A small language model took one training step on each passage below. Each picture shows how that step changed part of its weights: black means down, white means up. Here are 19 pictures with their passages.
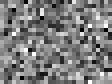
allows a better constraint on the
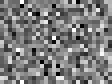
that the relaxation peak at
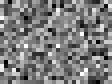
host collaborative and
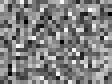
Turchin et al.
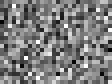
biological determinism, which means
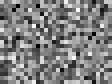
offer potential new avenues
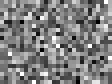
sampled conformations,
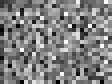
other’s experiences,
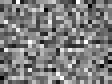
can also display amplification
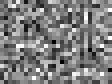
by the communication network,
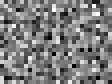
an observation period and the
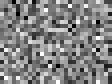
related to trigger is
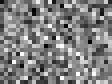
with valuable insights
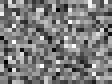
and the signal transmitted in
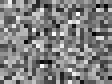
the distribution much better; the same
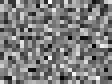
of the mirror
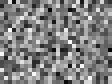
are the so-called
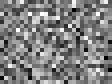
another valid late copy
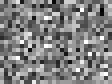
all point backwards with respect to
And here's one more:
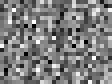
adjacent nodes participates in
